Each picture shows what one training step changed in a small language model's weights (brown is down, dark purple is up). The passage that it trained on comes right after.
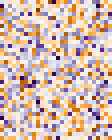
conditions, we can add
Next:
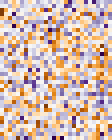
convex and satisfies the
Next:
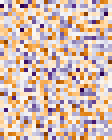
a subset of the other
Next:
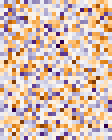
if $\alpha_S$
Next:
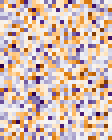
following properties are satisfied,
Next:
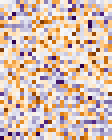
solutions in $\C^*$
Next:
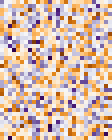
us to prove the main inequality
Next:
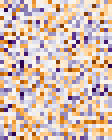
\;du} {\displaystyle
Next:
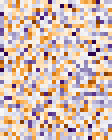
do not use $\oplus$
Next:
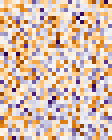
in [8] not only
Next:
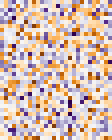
equation is a second order equation
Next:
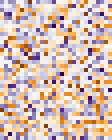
of Gauss
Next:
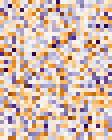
had while using the
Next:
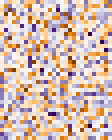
is an acyclic complex
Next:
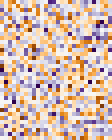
identical. We will
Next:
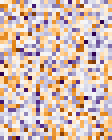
= \beta$. Thus,
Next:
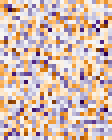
are nonetheless
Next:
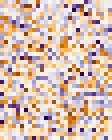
$G$ be a connected
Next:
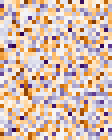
helped to
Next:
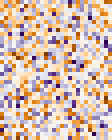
shall denote the covering
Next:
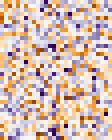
*Let $k
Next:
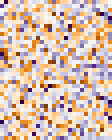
studied the existence
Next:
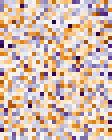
memory states,
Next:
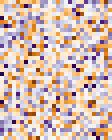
boundary uniqueness theorem
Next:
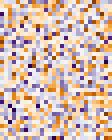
control laws and
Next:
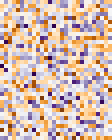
from the proof of Lemma
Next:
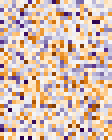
$H$ is constant.
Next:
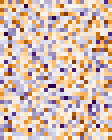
and making it
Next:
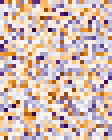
projection mapping
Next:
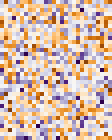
the origin.
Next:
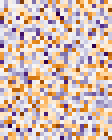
that there is no proper
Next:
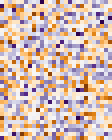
y"$. Moreover,
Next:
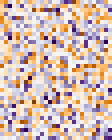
Hecke pairs
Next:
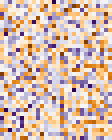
{\bf Effects of
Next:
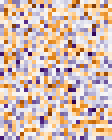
,\ \rangle )
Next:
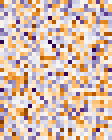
In order to describe
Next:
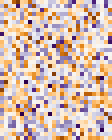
use the differentiated
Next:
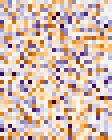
proof is based on
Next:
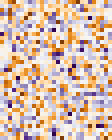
example of this type in
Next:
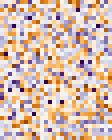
tangent vector (or
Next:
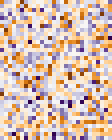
this article is to
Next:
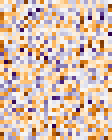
this example. There are
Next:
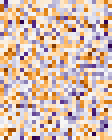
a nondecreasing
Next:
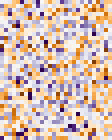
\mathbb{N}$ there
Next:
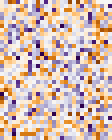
of all, we have:
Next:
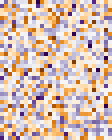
\lim_{i \to
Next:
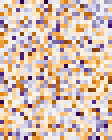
factor as $f'$.
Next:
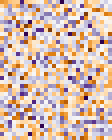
Now for large
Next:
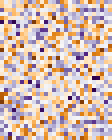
generate $C$ and
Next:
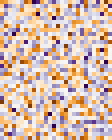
its neighboring
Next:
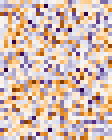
show that if the operator that
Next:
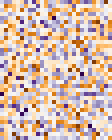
$1$ in the set
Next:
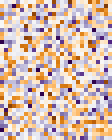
expression simply states
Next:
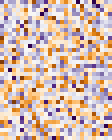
yield solutions to the
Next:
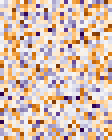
$D$ satisfying the
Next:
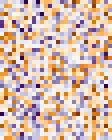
0 \leq \lambda <
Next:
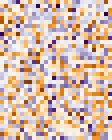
main ideas of the
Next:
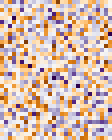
adding a new edge
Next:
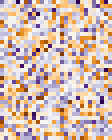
with respect to the form
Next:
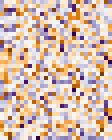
the sample size for
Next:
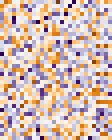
errors, we
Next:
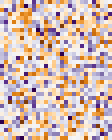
holds for some choice of
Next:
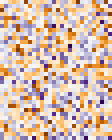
and applying the main
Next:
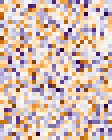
regular Borel measures
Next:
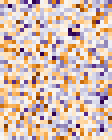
on the activity
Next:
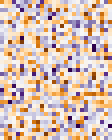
{\emph{[proof in
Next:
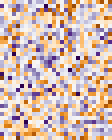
compact and orientable,
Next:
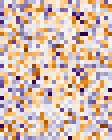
instead of vector
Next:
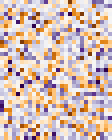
as we see in this
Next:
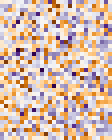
an incomparability
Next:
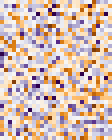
See \cite[the
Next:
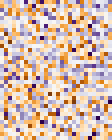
are computed directly from
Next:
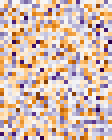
we find that the new
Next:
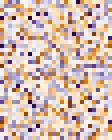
variables is used to solve
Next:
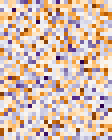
follows. \item To
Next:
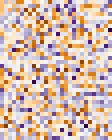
is a finite word in
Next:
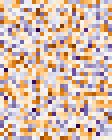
have that the distance
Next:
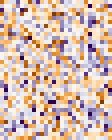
the references
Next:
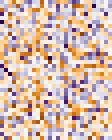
Lemma 4.3 of
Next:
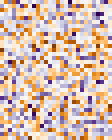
triangle inequality. A
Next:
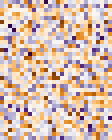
of iterations.
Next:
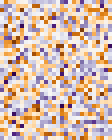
filtered are
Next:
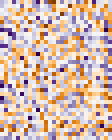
the propagation of
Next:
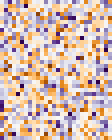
as a disk system
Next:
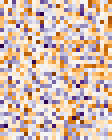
point set form optimization result
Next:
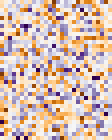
Let $E\in
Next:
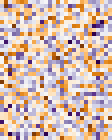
of $A$ generated
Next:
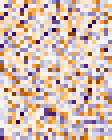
asking what to
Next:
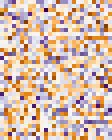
about its existence and
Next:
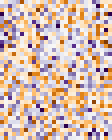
we can make a
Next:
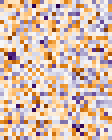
information about the
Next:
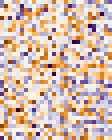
not depend {\it a
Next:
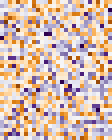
are connected by five
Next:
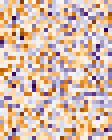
domain will not have a
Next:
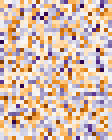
a further use of
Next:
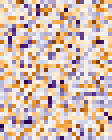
defined by the sections
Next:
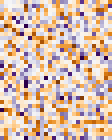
the induced tuple
